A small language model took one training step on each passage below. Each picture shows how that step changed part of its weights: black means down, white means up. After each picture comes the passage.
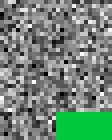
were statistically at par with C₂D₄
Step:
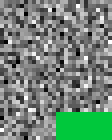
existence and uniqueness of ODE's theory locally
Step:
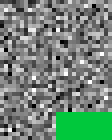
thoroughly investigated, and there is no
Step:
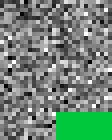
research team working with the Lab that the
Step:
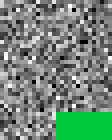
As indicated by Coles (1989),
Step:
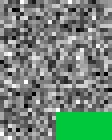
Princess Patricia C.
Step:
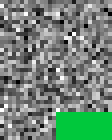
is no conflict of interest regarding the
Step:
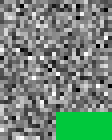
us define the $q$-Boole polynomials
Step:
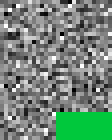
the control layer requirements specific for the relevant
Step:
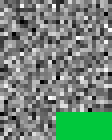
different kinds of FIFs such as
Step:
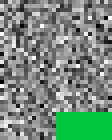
classes of $\sim$. $\Xi$ is
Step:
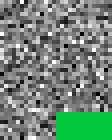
giant panda clade from
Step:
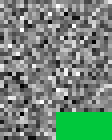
S18-2 in PCa cell lines.
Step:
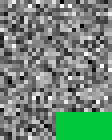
squares. Then the following equation holds
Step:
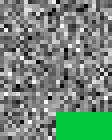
SOT, v_α would change to
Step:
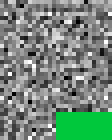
reflects on limitations and future opportunities,
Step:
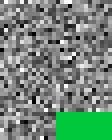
the strength of the temporary cooling.
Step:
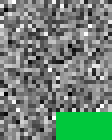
a maze. The latter are solutions of the
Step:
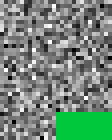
it is feasible to build a
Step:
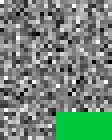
walk to the nearest source of
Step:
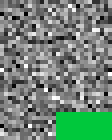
a weaker performance and consequently a teacher's
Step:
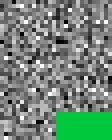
\end{equation} for some $x,y
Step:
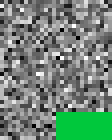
D_q f(t)\pm b
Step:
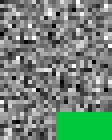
Here, we report the deposition of
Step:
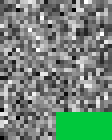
is a consequence of Proposition~\ref{proposition:
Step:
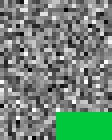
to a local spread between and within
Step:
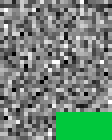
collections.² From the 17th century
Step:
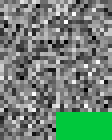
l'esprit divin ↳
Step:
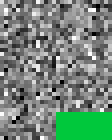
surgery. In the study group of patients we
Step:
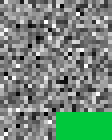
| Conceptual framework; requires empirical
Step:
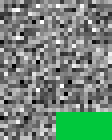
Since the estimation performance is usually
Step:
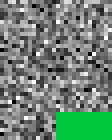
node, and the obstacle node. The
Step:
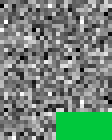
the venomous gland cDNA
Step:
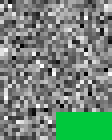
and $v^0$ are bounded, the relation
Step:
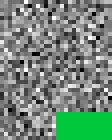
propositions 1, 3, 4, 5 and
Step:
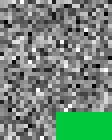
Consider the smallest instance of the following, where
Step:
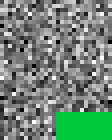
on Harmonization (ICH) established a
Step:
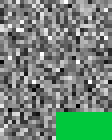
of a vector field in $M_{n}$ to
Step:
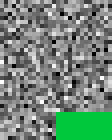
a fixed $\varepsilon>0$, a weighted graph
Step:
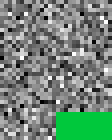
show that $\|Y\|_S \leq
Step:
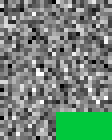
\cite{Streets} Theorem 5.4
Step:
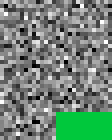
analysis projects. I envisioned using the
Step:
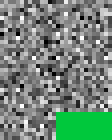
than conducting research in medicine or
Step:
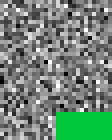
$G$ there exists a homomorphism (called a
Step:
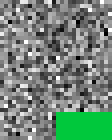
and a filtering with the steering kernel and
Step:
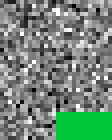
that the normal vectors $n_R$,
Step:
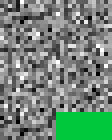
ideals of line graphs, we can demonstrate that
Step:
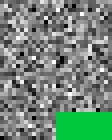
example of a construction of quantum lens spaces by
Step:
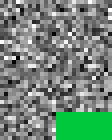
the above argument was essentially sketched by
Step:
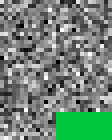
controls are implemented in an automated and
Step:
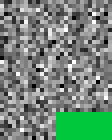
pairs of whole chromosomes. It is
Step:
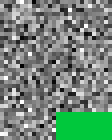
for why this choice) \begin{align*}
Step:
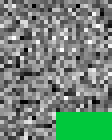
together imply that the evaluation at an integer
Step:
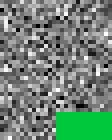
sit-ups can help target localized
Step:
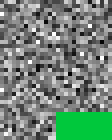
manifolds, and the lower bound was established by
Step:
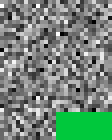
is nonempty. • X and Y are simple
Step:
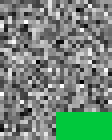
real-time, large-scale PV
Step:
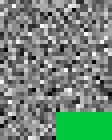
action of $\Gamma$ on $L$ and then
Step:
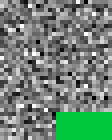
form (\ref{eq:L}) associated with the
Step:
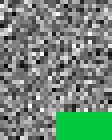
linking to the field of architectonic form
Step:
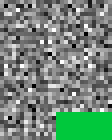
solutions for general semilinear elliptic
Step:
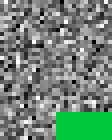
follows that the Reeb distribution is integrable and
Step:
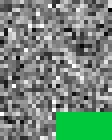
that currently regulate the availability of
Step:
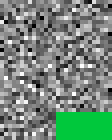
average grid mix data is collected by
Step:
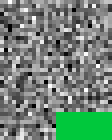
were compared with available measurements on vertical wall
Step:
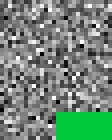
region $V$ of $M$ (on which
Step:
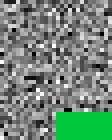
the theoretical calculations, it has been found
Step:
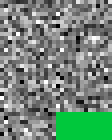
0.05$). Figure 3. Effect of
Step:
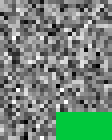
of the description . ``` Figure 5:
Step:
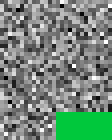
for every cardinal number $\alpha $ the intersection
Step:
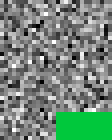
with $\widetilde R$ and $\widetilde S$ given
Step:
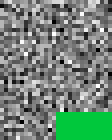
et. al. 2015). Crabs are
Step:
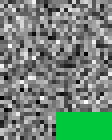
$7$ onwards, all the generators are
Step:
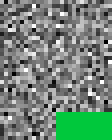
identification purposes compared to manual
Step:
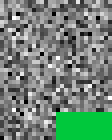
of square free level $N$ in it and
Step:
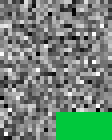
mean score on three domains of BL;
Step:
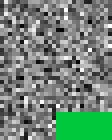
porosity is increasing with the water
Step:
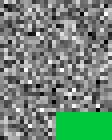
to a large class of cases, including relative
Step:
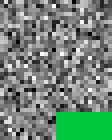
is integer $N \geq 0$ such that
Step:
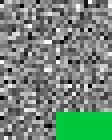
increase the ultimate torsional capacity
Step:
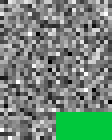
embolization, and rate of complication were
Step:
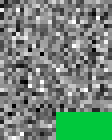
of $\widetilde F$, the two chord
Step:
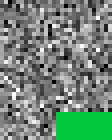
pairs of points that lie along vertical lines have
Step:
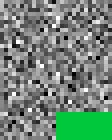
plant-based food: and if you
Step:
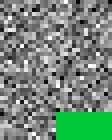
monodromies at infinity of $f$.
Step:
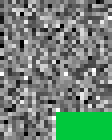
had significant influence on drug release.
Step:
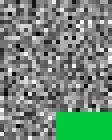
second term is a running cost with state and input
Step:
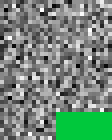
with $f\equiv 1$ $(mod \
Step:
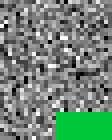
will prove that \eqref{e:lim1}
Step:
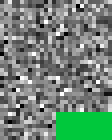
subset of $B$ depending on the small parameter
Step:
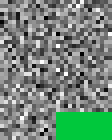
dissipation will lead to suppressed
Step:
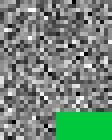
grain yield and for NDVI
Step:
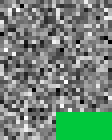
that consumer behavior in relation to the use of
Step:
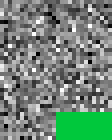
qualities opposite to the norm.
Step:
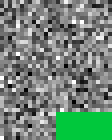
process as a pre-treatment of
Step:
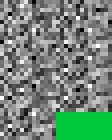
P P S G M I P P S G M
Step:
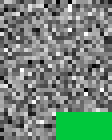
a twin vertex. Considering the limited
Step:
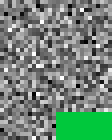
functional (and hence invariants), due to
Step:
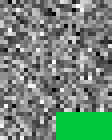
is basically craft based using hand made techniques
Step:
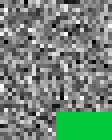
\times n(\rho)$ matrix obtained by
